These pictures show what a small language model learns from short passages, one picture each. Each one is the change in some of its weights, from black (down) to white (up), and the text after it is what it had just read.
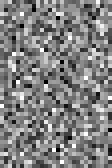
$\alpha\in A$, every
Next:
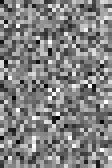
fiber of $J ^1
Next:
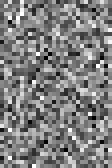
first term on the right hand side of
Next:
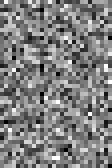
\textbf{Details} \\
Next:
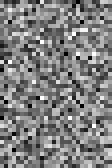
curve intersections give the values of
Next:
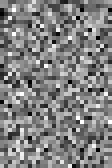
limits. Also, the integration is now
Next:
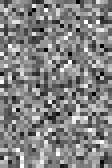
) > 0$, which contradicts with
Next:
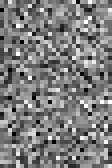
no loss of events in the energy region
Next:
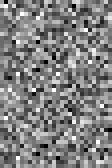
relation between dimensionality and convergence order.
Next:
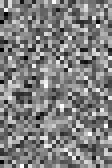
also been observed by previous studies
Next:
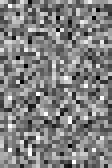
given by $\bar v_i
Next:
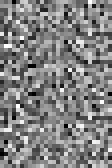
do not hold true in scenarios close to
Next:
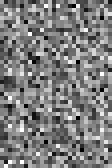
on the concentrations of
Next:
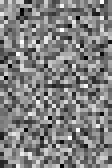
a net nuclear polarization induced by the
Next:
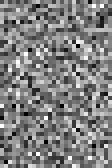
is contained in the kernel of
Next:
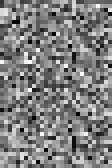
in the sense that it is the original
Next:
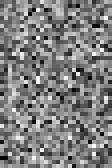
q is invariant with respect to the action
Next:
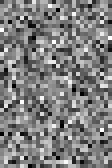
EOSs are that it would
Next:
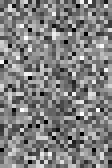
with respect to an observed play and
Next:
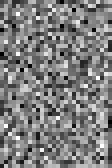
anti de Sitter spacetimes in
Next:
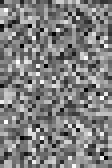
is the top quark mass,
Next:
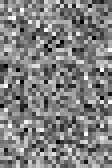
(see Erlykin and
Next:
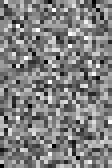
trivial, $G$ is perfect.
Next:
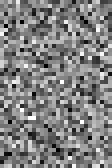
coordinates} are equi-continuous, that
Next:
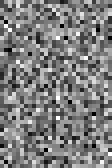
census of the nine distinct bound
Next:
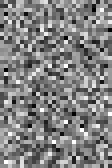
found to be relatively Mg poor
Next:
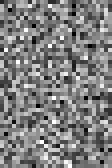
$D$ that start at
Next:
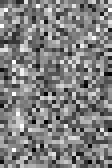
plot is divided into 40 x 40
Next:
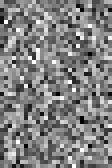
Finally, since the power output lies between
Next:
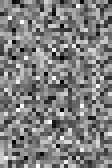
implications for balancing
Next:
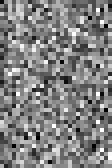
$\Delta$ is the standard Laplace
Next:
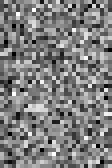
the context of topology optimization (TO)
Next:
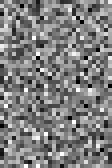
use these parameters for anisotropic components.
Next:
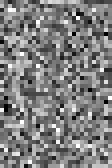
is therefore necessary to introduce spinors into
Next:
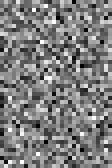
introduce additional distortions of the cell.
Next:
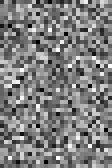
the decomposition into rectangles and the choice
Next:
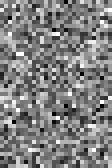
tradeoffs between construction costs and
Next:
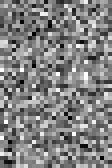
initial condition $x_0 \in
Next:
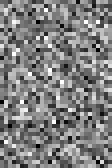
\geq 3$, having at every point
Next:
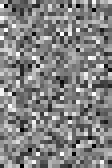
\end{theo} \medskip
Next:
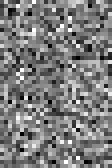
is that determinantal point processes with the
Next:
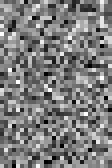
coming from unresolved point
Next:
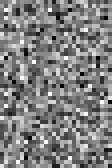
chaotic scattering through a disordered
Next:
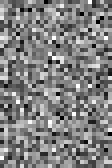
\ref{remarkWeight}. Some
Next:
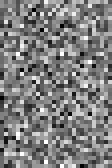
early-type galaxies, with symbol sizes
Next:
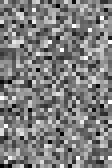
the defect. In the limit $r
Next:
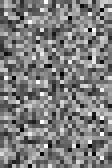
accumulation vector at the interface
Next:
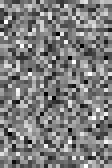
verify that each of the terms
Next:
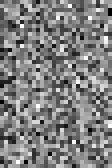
the operator writes out
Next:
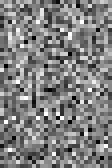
and (b) has laboratory
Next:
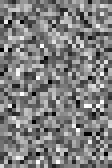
here were obtained in part with
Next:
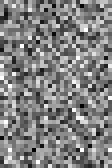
identical, then the angular channels for
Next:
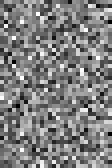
input pump beam of the
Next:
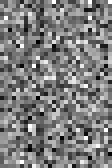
different weak magnetic fields. The vertical lines
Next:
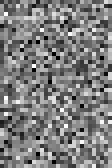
with Galois group $S_4$
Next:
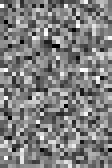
homomorphisms $M\to N$
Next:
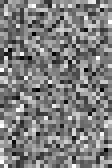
The propagation model for the burning
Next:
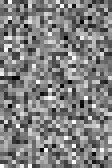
(blue) corresponded to countries
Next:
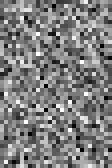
particular, under mild assumptions, it suffices
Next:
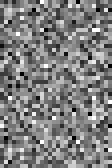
of curves with the following equations determine characters
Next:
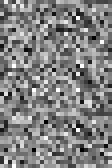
is, when we wish to analyze
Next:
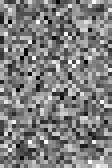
provide novel computational {benchmark
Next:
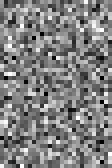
its euclidean radius, then the hyperbolic
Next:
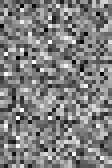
{\sl On the finite size corrections of
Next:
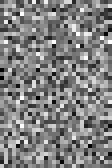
gas distribution function at a cell interface is
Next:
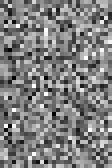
the C-R complex. For our
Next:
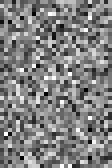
strong correlation is evident. The slope
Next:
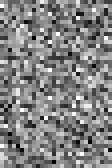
paper is organized as follows. We recall
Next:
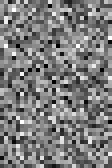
with the aluminum rod of
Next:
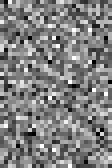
= G\times \Gamma$ if
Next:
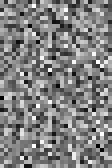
20% to 60% of complete
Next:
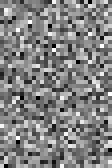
interactions of rotators and an external
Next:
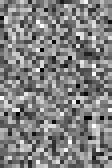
so, we run simulations and combine
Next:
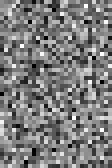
combined with different regularization losses for training
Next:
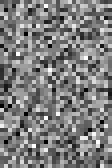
slope of the hindrance factor as
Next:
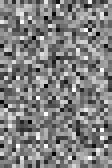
vector obtained by any operation of the point
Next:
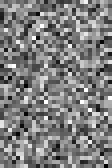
direction prediction. Each entry of the
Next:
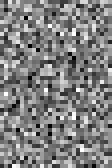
and if the conductivities
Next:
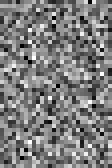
transfer at fixed angle of incidence
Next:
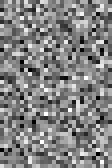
Another option is to replace
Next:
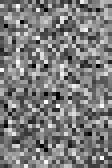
normal ordered product is not different from the
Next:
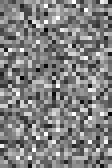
from scattering cross sections of each element.
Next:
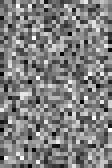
of the metal. Therefore,
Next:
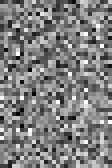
each initial point $x \in
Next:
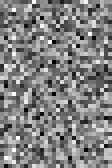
memory signatures, we study cyclic memory formation
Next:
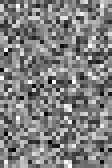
$A$. The fiber of
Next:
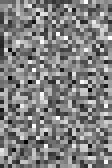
a tail on which the function
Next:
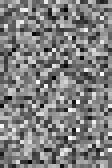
the 3-dimensional rotations, and
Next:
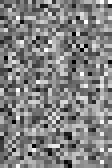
$t$ times. Then
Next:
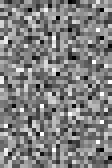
T^\ast M\otimes
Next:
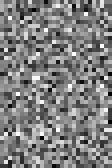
The width at half-maximum gives
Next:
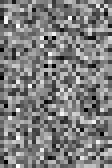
efforts in reading carefully
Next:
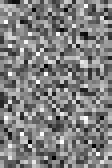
accessible from the average intensity in
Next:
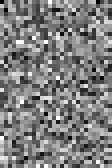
divergent) choices for revising
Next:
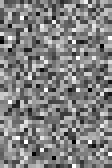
distances and the speed differences to the
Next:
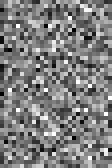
perfectly reproduces the observed features.
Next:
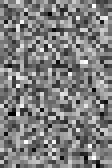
a g-convex function $F$
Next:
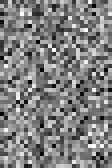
their diffusion in the galactic magnetic field
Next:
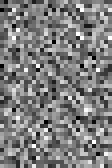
Hence, it is interesting to investigate
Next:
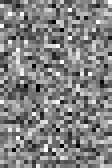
} \end{equation*}% is diagonal
